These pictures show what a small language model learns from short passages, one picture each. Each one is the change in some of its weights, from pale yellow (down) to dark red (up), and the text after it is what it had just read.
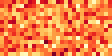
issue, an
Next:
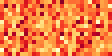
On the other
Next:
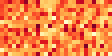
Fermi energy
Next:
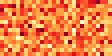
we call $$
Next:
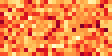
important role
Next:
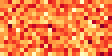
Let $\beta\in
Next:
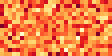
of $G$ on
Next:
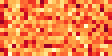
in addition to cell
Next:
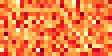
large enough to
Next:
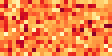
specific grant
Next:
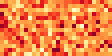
to consist of
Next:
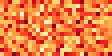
Anosov or
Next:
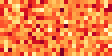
for a set of
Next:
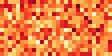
the minimal area
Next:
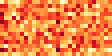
evaluation results of
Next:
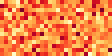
negative support
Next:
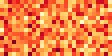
determined by the data
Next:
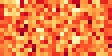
same length and time
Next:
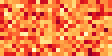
a Type
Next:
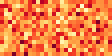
a normal function
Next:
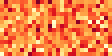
\ees Thus
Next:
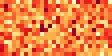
trajectories can
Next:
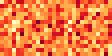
and 2) both
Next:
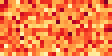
dynamics and the
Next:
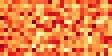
Stokes number
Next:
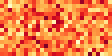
and execute
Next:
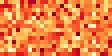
the constant in that
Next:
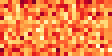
the Landau equation
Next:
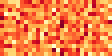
maximum temperature of
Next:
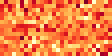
$p$, we have
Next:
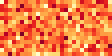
just like the
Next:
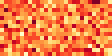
if a tree has
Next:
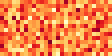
study indicates that both
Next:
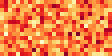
transitioning the
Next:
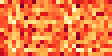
and as the example of
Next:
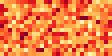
and temperature as,
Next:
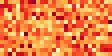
the electric charge
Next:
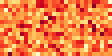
there exist only one
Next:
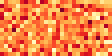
branching process
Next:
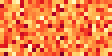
constant delay since
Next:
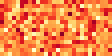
panel) and
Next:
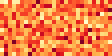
obtained by imposing
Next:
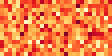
we deduce
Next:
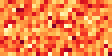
also included as
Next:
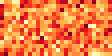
range of the
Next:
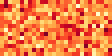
companies and the
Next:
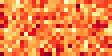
to choose function
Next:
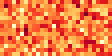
and subscript
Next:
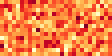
the primary
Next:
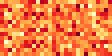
a challenge
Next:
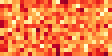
are used where space is
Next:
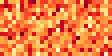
the area of the
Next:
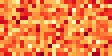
example. However, for
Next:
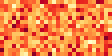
fits is represented
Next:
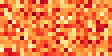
a convex function
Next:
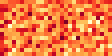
and three-mode
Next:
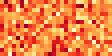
$\Omega_e =
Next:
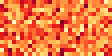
and any of these
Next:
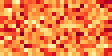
thus, $E =
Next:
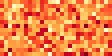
that could take
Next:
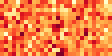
systematic study of
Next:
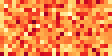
cost function in
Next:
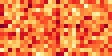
of the other variables
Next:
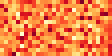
region, and generating
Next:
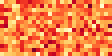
with grids
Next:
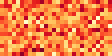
we will have a new
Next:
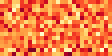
as a characterization of
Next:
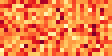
is countably
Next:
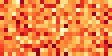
fact such constraint
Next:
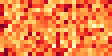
of the parameters of the
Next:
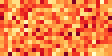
identify the
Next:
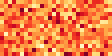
optimal convergence
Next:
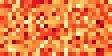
we will find that not
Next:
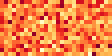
centers of
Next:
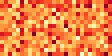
terms of the functions
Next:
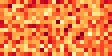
is defined as:
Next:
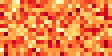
convenient to
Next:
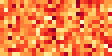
class number $h$
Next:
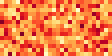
analysis for certain
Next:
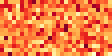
the vertex set
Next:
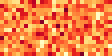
connected components of
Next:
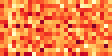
that when restricted
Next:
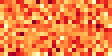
\gamma \nonumber \\
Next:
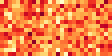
an arbitrary
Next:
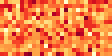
the first degree
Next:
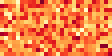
no positive integers
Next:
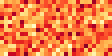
For each \(
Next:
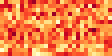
the sum of the
